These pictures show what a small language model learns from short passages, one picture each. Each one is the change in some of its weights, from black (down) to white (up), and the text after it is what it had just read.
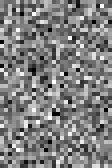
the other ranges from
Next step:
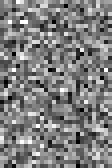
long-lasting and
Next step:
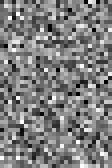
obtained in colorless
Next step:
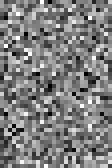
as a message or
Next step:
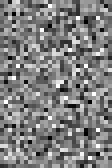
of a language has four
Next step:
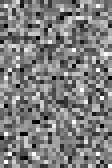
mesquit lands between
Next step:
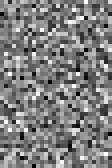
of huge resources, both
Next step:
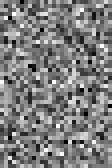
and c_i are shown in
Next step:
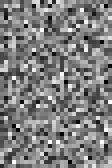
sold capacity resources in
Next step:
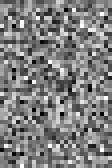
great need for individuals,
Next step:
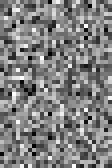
issue. For instance,
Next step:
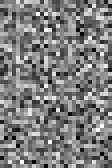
studying and standardizing the
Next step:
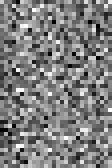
with one another in terms of
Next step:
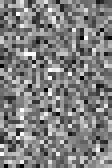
with Canadian participants being
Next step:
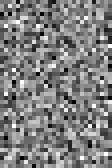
multi-agent systems,
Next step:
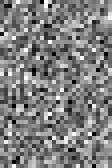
At the Naval
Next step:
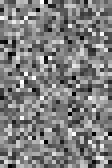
due to the enforced
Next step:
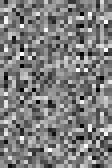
this case, the source error
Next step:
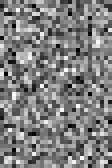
tool. Finding the
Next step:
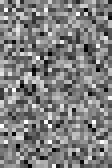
of navigation C.
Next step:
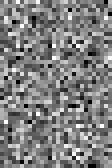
gating has been applied to
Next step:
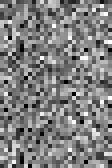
✓ It's
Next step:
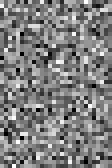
deaf voice of the
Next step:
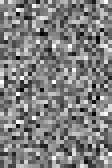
where reliability and efficiency are
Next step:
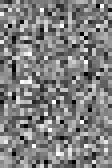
heterogeneous group of
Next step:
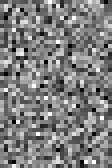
All the EAM and
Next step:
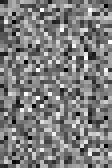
a teaching preference but a
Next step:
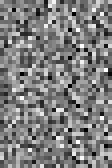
ability to set, monitor
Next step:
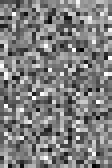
disintegrating thin
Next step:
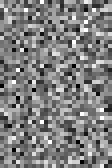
What was the voice
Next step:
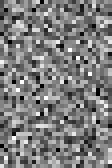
and Digital Transformation
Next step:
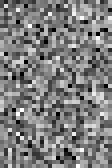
pushing forward
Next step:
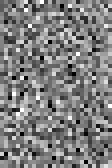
Number of monitoring
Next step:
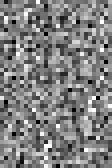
utilization of educational
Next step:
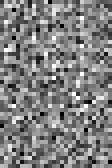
respective times for the considered
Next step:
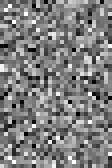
arrows describe the
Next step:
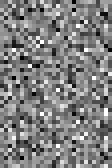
Finkeldey *et
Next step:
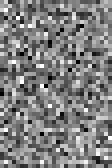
turbine is low. The
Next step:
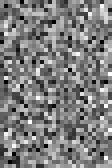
In addition, it is an area
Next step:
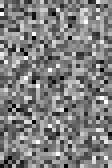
positives than False
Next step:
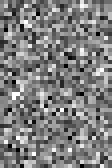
computing; low-cost
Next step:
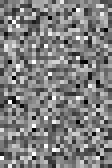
consumer in the modern
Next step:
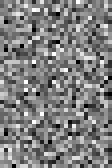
are lightweight,
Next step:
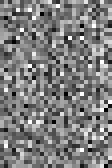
incorporate such social
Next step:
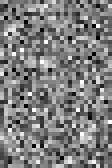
H and Nordheim L
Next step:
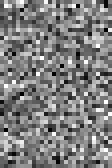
work on complexing behaviour of
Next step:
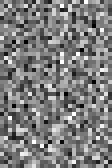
Retrieved from
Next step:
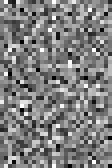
The study involved freshers
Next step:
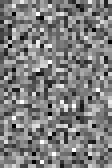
important to have a basic knowledge
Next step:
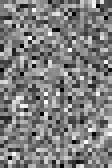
others should be kept
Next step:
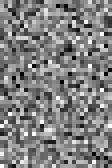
whether their roots are
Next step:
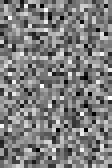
field of education. A number of
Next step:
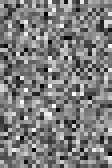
MAE mean absolute
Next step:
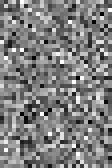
be made available on request.
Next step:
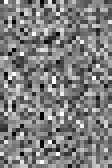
Strategy The professional
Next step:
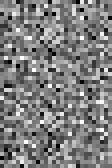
fact that age-related
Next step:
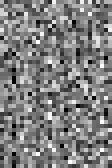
individual's feeling by
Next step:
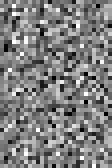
Design for Learning
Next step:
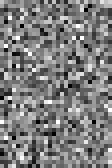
the damage to surface is
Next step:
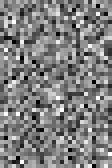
– No Notes:
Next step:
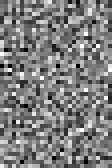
the current situation of
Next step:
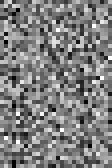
for Supporting Your
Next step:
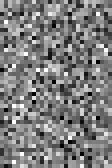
digital files, and to
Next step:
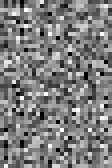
Q18) Lack of
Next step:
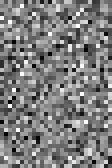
of the clay system at the
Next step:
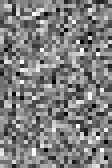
the main approach explained in
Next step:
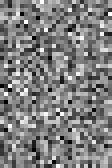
diverse plant species.
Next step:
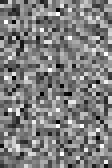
(Kunitomo &
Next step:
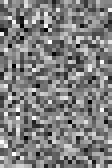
the intense solar
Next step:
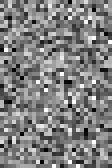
a weapon but some of
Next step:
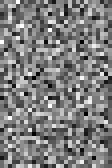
standard categories of
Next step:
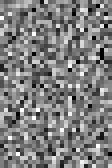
cholesterol levels was
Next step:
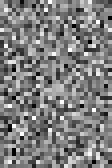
map generated by the
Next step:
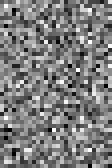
first use cases and exploring
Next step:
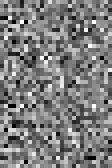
EE None. The
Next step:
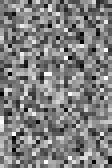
with the potential to increase the
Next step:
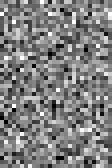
of strategic management practices on the
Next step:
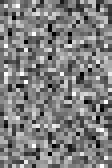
and have intrinsic
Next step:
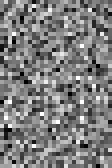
answer, in cases
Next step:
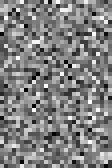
can support this by structuring
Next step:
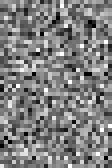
rivers, as well as
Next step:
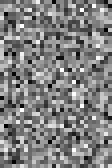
profiling analysis indicates that
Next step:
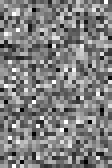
cases of MPV are
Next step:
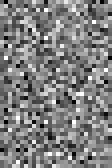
pan-European research
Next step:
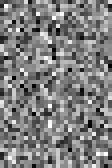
example. Thus, using
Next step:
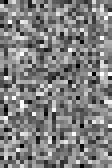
normal delivery, and
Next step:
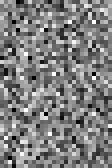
left. Another address
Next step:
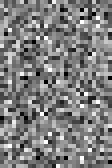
production. Reduced
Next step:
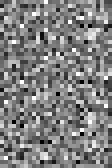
this review, we will discuss the
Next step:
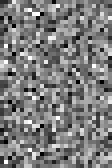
social systems. Following a
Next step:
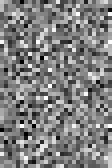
V_{in} , setting
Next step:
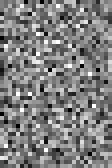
Loan repayment
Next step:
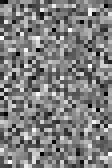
previous work around a particular
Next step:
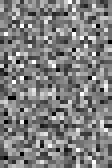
Preoperative computer
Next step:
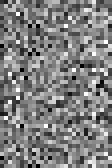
in Scientific Research and
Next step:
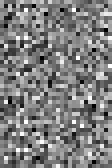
those that provided direct benefits
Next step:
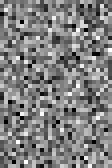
where Θ is the vector
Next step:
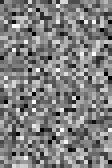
Martanto E.,
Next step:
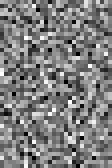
shape the cultural
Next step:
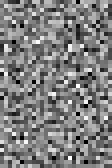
by the theory of parametric
